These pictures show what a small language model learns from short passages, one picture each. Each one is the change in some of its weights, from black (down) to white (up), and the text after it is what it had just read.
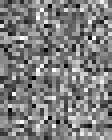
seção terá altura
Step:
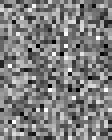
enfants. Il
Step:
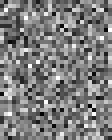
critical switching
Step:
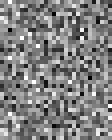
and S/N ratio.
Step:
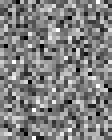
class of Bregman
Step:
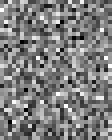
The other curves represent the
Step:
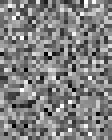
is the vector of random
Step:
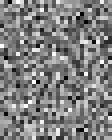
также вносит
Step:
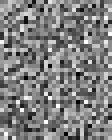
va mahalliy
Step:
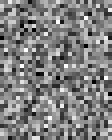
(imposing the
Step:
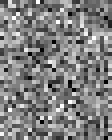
problem. In the present
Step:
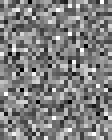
ofrecen las artes
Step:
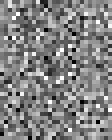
in the case of stars
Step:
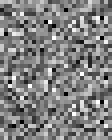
kan gazında
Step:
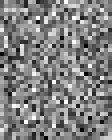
ela se destaque
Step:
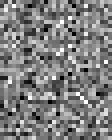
the agreement with the observed
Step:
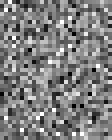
the original computational
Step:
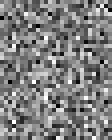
damped at the
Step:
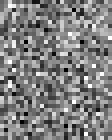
\, \Lambda(\kappa)
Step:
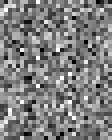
the value of the spin at
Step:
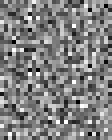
antisymmetric operator
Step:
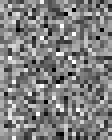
the Hilbert
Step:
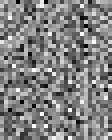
vision. 2.
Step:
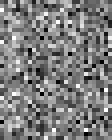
fields. In this work,
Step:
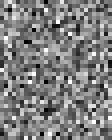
contribution of quark and
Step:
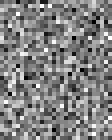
allows for another type
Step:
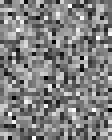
STAD adalah
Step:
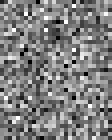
de bagarrer
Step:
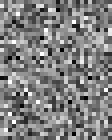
bins with particle count
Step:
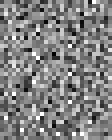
compared to the original
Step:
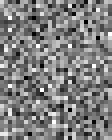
100 training data points and
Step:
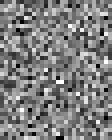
rotated back to
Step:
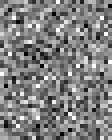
state near the Mott transition
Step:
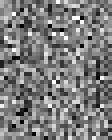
destaca nos
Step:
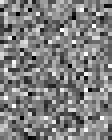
borilgan, oliy
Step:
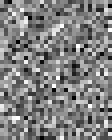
de Chantal.
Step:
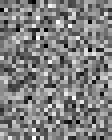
REC, while
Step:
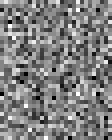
of TeV. We
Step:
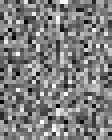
что явилось
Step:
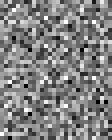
pelo portal
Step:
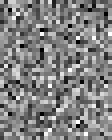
main workflows for
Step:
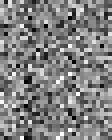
the step size, is
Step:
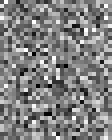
is stretched
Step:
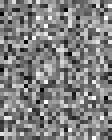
a) lateral
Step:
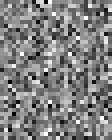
(Figure 5b).
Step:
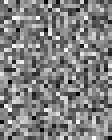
MSW evolution. In
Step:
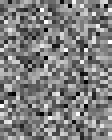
video clip
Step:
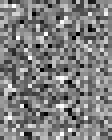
the azimuth and
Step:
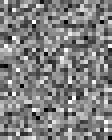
effects, resonances with
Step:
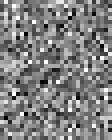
higher, however, in
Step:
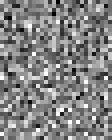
Research from MEXT
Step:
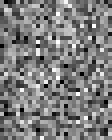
сравнить их
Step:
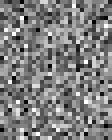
murojaat qilish mumkin
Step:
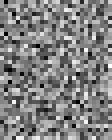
Peuple de
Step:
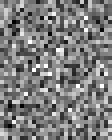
Mantar 3)
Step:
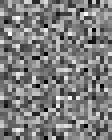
error & & &
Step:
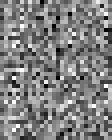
of the impiging
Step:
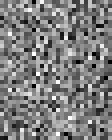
$S_a$ that
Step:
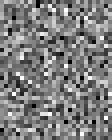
verhoogd. In
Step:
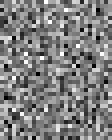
Isi Pensil
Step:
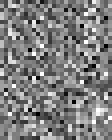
given by $\star \
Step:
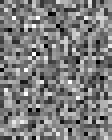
процесс обучения,
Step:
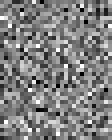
из крупного
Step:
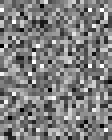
y no pretende
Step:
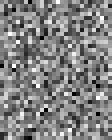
on the shape of the
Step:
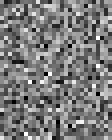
from those achieved by
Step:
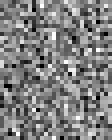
временное пользование
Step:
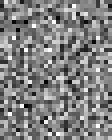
a natural suppression via
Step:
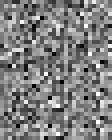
been accreted less than
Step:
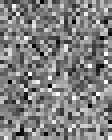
such as hydrogen
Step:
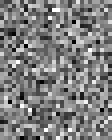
de base y el
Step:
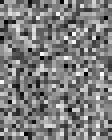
a través de sus
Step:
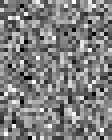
total mass would grow with
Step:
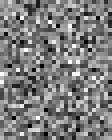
orden por la que
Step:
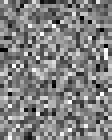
from the rest of the
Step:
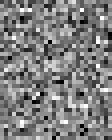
radiationally separated from
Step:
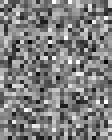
delantal en un
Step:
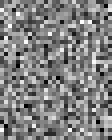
a series of images while
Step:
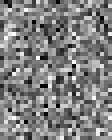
and bound the shared information
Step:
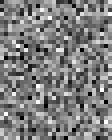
estarlo*, lo que
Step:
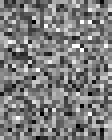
importación de la
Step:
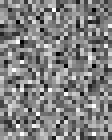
waists of the
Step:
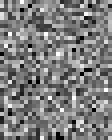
olinib, bu
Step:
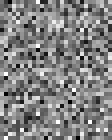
we consider the open
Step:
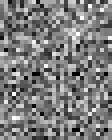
el estado de
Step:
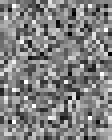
operation, and hence
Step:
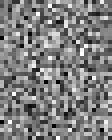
solar abundances.
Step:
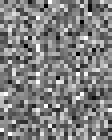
build configuration files
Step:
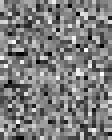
integración lograda
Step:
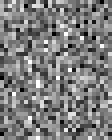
feature not only complies
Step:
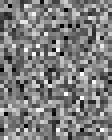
свързани с
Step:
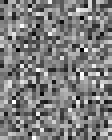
by distinguishing
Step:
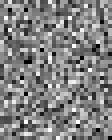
massive clusters at
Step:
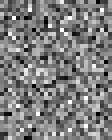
splitting between the
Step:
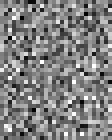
factor in determining transition
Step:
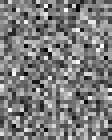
un mínimo
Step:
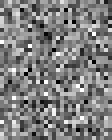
du Ministère
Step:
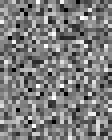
joxori nav
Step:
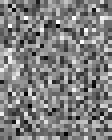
plot is accepted or
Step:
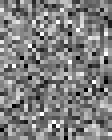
respectively. In this paper,
